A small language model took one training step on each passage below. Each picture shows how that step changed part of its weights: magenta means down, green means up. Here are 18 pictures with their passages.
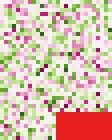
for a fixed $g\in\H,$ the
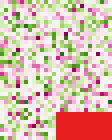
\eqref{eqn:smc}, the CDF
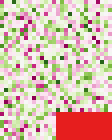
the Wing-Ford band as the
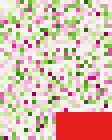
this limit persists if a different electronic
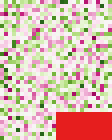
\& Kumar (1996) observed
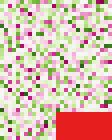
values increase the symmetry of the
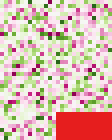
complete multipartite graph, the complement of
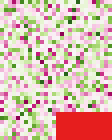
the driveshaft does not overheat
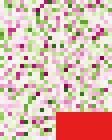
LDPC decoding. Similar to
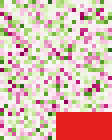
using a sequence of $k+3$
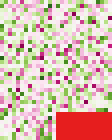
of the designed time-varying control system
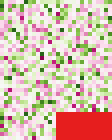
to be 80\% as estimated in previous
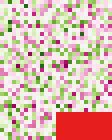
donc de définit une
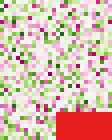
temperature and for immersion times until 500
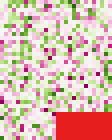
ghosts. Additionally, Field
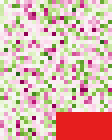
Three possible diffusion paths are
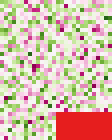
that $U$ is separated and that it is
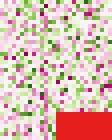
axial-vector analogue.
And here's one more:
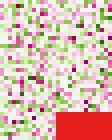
then engagement drop-off across
